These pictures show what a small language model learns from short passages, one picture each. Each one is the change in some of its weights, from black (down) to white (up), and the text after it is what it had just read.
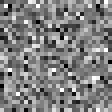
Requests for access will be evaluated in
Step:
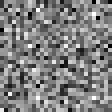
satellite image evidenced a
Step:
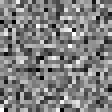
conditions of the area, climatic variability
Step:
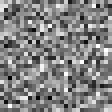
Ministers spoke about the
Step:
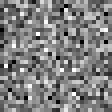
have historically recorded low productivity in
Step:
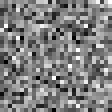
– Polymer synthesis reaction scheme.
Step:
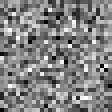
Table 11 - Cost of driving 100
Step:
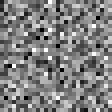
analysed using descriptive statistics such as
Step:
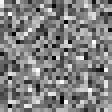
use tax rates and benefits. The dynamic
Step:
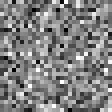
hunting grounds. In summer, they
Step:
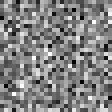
satisfaction was the independent variable. Like the first
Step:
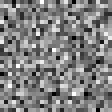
cause of death globally, with
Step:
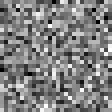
Library managers will have to be able
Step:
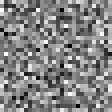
2. J. B. Janssen,
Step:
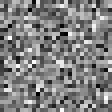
watermark embedding. The numbers
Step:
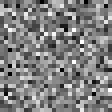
as a behavioural addiction, Wealth
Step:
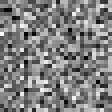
following experimental procedure was carried out: -
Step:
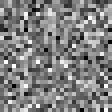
fleet. Thereby, the
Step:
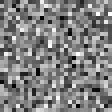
therapy. The postoperative course was
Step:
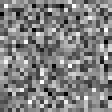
and cognitive ability that could have differed from one
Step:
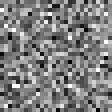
is usually not screened and is not reported
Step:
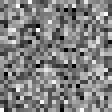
we argue that by learning a specific language,
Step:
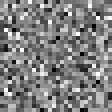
(2019) who noted that case tasks prompt
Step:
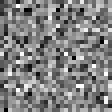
constructivist approach. The assessment of knowledge of
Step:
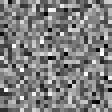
is evident that training is more stable using
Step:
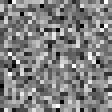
pleasure he enjoyed for
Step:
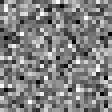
being integrated into the teaching and learning process is
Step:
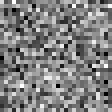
She received her doctorate in 2013.
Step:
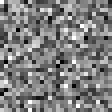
influence of real loading on deformation and strength
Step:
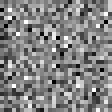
game based learning. Also, it describes
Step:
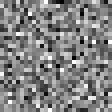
such objects at the depth below 1500 m
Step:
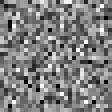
evidenced by histology, DAPI
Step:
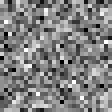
Golohor Kporhobo, and
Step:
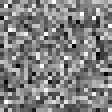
surrounded by cytogenic
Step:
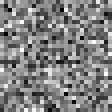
*Marital Satisfaction, Big
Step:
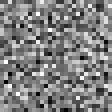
more easily and quickly without having to
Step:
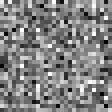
5.0 cm x 5.0 cm dimensions
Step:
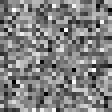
more often than men in this study. Table
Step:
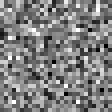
mass only achievable if a significant rib
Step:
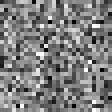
VNFs are deployed. A
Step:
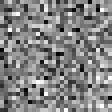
639 language codes list](#) for more
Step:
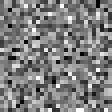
asset itself is the main objective of the
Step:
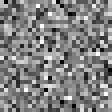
does not affect the competitive advantage.
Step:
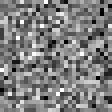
for the LiDAR mission:
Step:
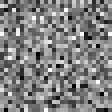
perfusion. Bradycardia
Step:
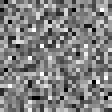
recovery stresses and high power / weight
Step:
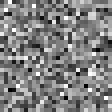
of frozen and smoked
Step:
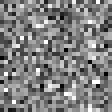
the mechanical network by using an inerter
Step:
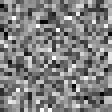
of the customers can be increased in future period
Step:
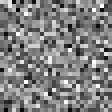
and antiauthoritarian movements
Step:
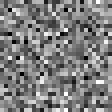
include massive transfusions,
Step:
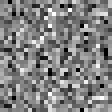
their way to Xhoffraix,
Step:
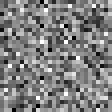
although this drug has been registered since
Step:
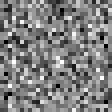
combining two or more techniques could help in
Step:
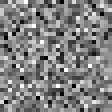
world has switched to technological
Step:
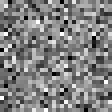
full fledged district. The paper
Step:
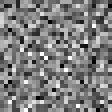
Sofferenza Hospital,
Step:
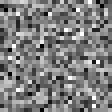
dependent on k_1^{oc} and
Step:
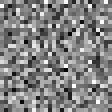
2012, the project management office graded
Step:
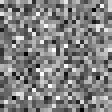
to collect, aggregate, process,
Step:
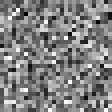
NIHSS score at the time of
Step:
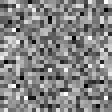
and which political and institutional dynamics shape opportunities
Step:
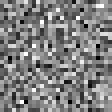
clustering algorithms viz. the
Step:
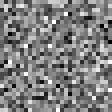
temple which signifies purity and
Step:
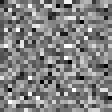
in our laboratory on the development of protein
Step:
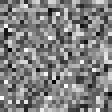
years, which, while substantial, may
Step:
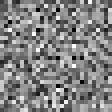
backgrounds for the text boxes.
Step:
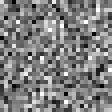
The instrument was validated using content validity
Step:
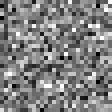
and distributed an information booklet regarding risk
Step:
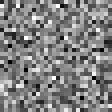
*Escherichia coli*
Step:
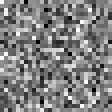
Extraction. Indian Journal of Science and
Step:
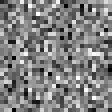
61 years and the mean age was
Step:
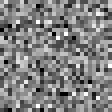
was put in the wooden mould
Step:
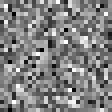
to sodium ethoxide solution
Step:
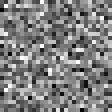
play the role of relaxation times.
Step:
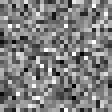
Pressure difference between left and right port.
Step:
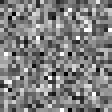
in methyl alcohol (15
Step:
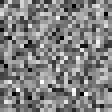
In details, he divides them into
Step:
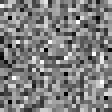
-- -- Gentacycin 40
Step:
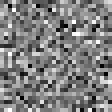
add to Zenodo is ready this
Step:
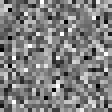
anti-erosion measures and the application of efficient
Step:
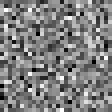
both the architectural and compositional properties and
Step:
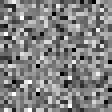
subgrade materials. While it has not met
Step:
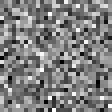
compound completely. Preparation and Analysis of
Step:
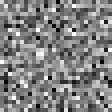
consequences by purposeful actions with a policy
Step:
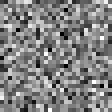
strength and tone muscle as well as
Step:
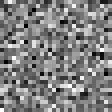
Clearly, a lot of progress
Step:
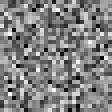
anchorage to soil, germination,
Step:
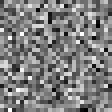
to both their relationships with others (interpersonal
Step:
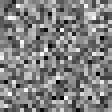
an effective method to improve power extraction with
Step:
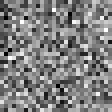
perspectives on perception study in next section
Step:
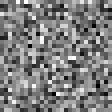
editor is built based on the
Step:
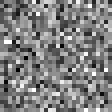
resources. Many geophysical techniques have
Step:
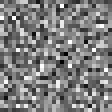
The plates were labeled and
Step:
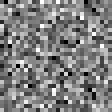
\gamma)$ are implicative ideals
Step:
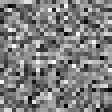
of species, nor routine
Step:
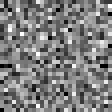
channel are illustrated below:
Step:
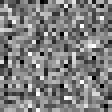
Bonetti (ICONS)
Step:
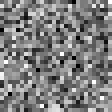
another open question, although several mechanisms have been
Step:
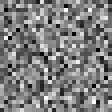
India mentions that the rural-urban
